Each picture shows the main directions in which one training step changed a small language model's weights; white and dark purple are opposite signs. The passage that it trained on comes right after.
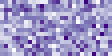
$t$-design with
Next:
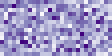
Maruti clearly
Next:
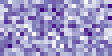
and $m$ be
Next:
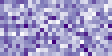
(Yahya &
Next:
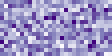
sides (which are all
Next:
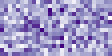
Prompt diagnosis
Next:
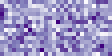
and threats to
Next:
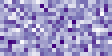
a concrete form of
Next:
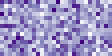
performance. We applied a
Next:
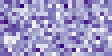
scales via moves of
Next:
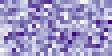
Garden of the
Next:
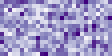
control are: - quality
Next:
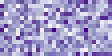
also of interest in
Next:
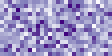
abstractly as a
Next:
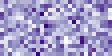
not contain a vertex of
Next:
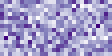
in the most recent
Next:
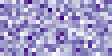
Tuckerman et
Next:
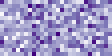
that young drivers
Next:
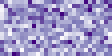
and introduce an artificial
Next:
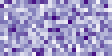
each $t\in
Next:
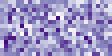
model, $\tau =
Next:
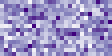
cross-sections in the
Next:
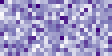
that there are no
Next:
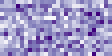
complication during the first
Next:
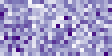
and around tourist
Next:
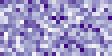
POT H_S
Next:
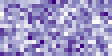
in presence of Ado
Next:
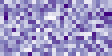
$\limsup$ by
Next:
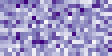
recent work has been
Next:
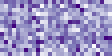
contributions This work was carried
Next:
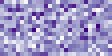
we follow is similar to
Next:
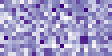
transistor used we
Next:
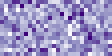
coefficient to determine the Wilson
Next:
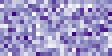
Provinces of
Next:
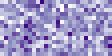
ESS}}$ tending
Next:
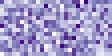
seen, we cannot approach
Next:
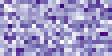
an arbitrary solution of
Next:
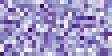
a colony and
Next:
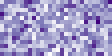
in Section 5 we prove
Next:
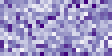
variable, which are central
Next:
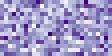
a single GPU, and
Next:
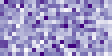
bread based on
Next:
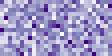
but we use the continuous
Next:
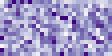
= liver volume in
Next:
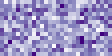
Since the number of
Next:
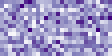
viewing angles in order
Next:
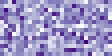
EN edition:
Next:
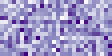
singlet vev used
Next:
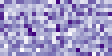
of $Q.$ The
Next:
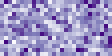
the survival probability
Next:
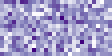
It is generally believed
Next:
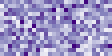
blast and of
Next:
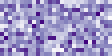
it. If there is
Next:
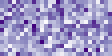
grade 12.
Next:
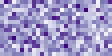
the hybrid model performs
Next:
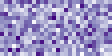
stress (calculated
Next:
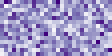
the general strategy to use
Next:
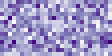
hazard assessment,
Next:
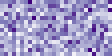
Let us fix such a
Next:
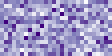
content ourselves with
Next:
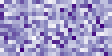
of the high kinetic
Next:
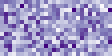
coupling regime already shown in
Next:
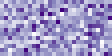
many nontrivial extensions between
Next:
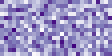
we missed anything
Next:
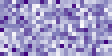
select resources for mobile
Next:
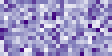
all } t\in
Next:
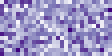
obtained estimate converges to
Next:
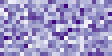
to thank V.\
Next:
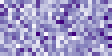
reliable or the data
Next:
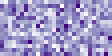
lower tall; and
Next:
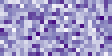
to Einstein gravity plus a
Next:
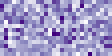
% \footnote{Or
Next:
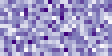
$\mathbf C$ closed
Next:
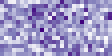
can be difficult to
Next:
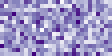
small complete class. As
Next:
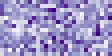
homothetic motion is
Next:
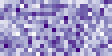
contribution PLOA
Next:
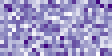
an unbounded subset of
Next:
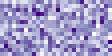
This approach has led to
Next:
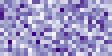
from ancient times
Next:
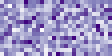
this fact, we
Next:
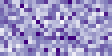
differences are shifted to
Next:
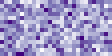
a case of a
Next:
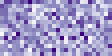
can get state estimate
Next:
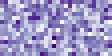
to be as precise as
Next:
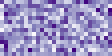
of $\theta$ and
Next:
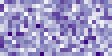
are also the same as
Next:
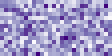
climate, discipline of
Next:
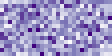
expressed (generically)
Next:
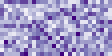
is an integer multiple
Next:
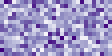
the network topology, a
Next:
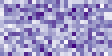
is based on the initial
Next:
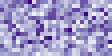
happiness will be
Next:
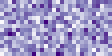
samples. Small
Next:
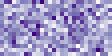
the triangular one
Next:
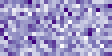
case $d0$
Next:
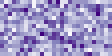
the interfaces is slightly
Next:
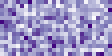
soft penalty term during
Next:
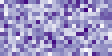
set of points in
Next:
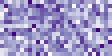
and its practices.
